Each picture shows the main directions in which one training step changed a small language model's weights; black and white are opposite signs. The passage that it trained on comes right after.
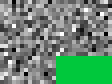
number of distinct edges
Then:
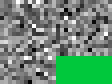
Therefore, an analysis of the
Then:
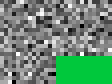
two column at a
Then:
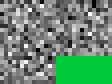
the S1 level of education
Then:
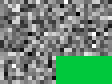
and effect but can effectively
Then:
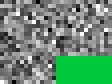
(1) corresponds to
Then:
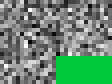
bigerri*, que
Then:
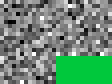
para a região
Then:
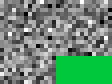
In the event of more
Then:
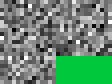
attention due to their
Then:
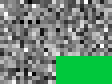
ва Грани
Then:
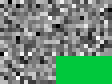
espera, utilização
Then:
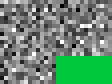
paper, we saw that
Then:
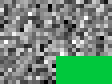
contributed more strongly to
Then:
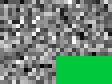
technologies does not
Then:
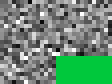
and floral
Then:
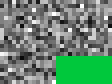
through sensors and
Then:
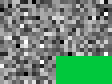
bir g‘azalida
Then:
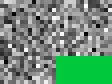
we will show that there is
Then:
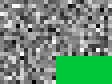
Quantidade para
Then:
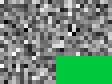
certo modo, um
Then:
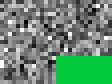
como mínimamente
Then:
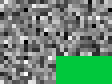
таком случае
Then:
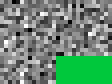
$U,L$ from
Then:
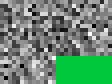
to improve crop
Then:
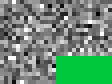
$\rho$ is half
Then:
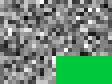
the SIR filter,
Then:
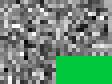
consequences of Remark
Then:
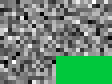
projects and multiple
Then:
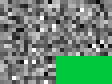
and luminal on the
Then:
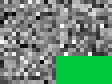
one gets $\Theta^*$
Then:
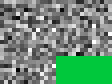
Acad.\ Sci.\
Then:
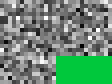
lemmas which will be
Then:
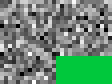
Because if you understand
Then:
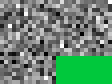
міцність і
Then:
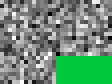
fattezze del
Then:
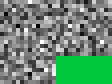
well defines two bounded
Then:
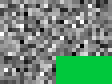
**Länge und
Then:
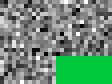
book itself. one
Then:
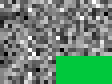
Paris; e-mail
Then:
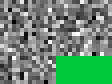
ones not taking the
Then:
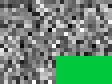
cited articles
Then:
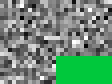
della riforma
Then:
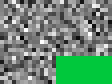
requirement of conversion from
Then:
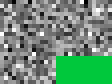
is a metabolic
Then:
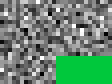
plasma samples under the
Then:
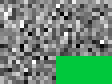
whereas progressing from
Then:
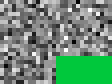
badiiy matnlarni
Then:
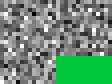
emas. Badiiy
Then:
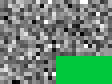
new methods to detect and
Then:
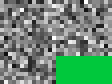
intermittent systems were
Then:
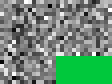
the proof is complete.
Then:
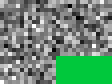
і змушують
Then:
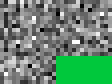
\infty} \left|
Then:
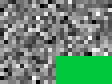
is a maximally symmetric space
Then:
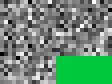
line. The number of values
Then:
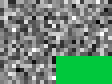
and \begin{eqnarray*}
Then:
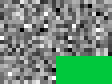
olimlar shu
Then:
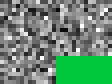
quads $q^*$
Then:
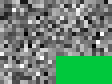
For $\omega$ between 1
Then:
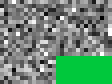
\ee The following two results
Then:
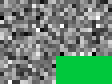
крутой вид
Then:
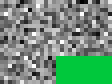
Serre curve,
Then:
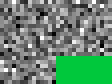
0 DL } def
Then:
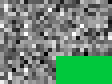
pulses as they
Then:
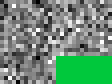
alimentos. En el
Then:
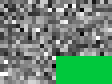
as non-parametric
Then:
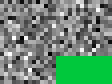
ba^5\}$ and the
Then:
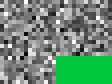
+ |\Delta(|\nabla
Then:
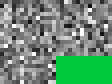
let $\delta$ be small
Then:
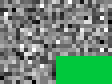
\bigr)$, where
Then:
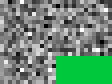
average in some large
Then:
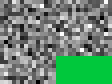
$\Gamma$. This graph has
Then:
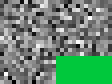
bo'yicha undan
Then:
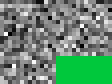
no anti-torus in
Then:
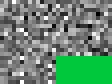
$J$ is a
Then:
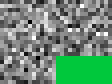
The assessment indicated that
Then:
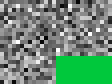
ciclo di vita
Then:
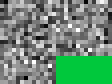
de los impresos
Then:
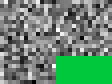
la cuenca del
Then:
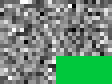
of absolute values in
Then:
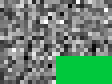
deberían ser
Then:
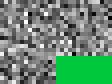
college students. In
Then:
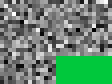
conclusions and future
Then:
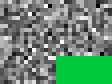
they correspond to the same
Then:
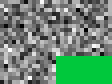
countable direct product of
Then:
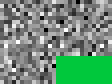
dengan kecepatan
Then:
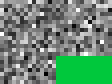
parameter was shown on the
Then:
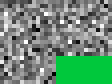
follows a simple scaling
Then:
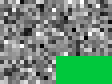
with T2D, in
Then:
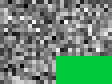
similar to another result the
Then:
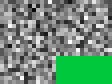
promising characteristics
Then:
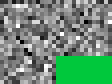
score:** indicates
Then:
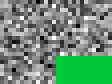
model for complex networks with
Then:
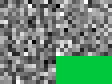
sets. Then there is a
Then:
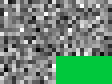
\mathbb{A} a
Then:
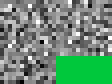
solver is comprised
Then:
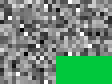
scale at which they are
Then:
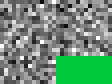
© Rachel
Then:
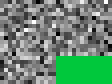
and food culture of
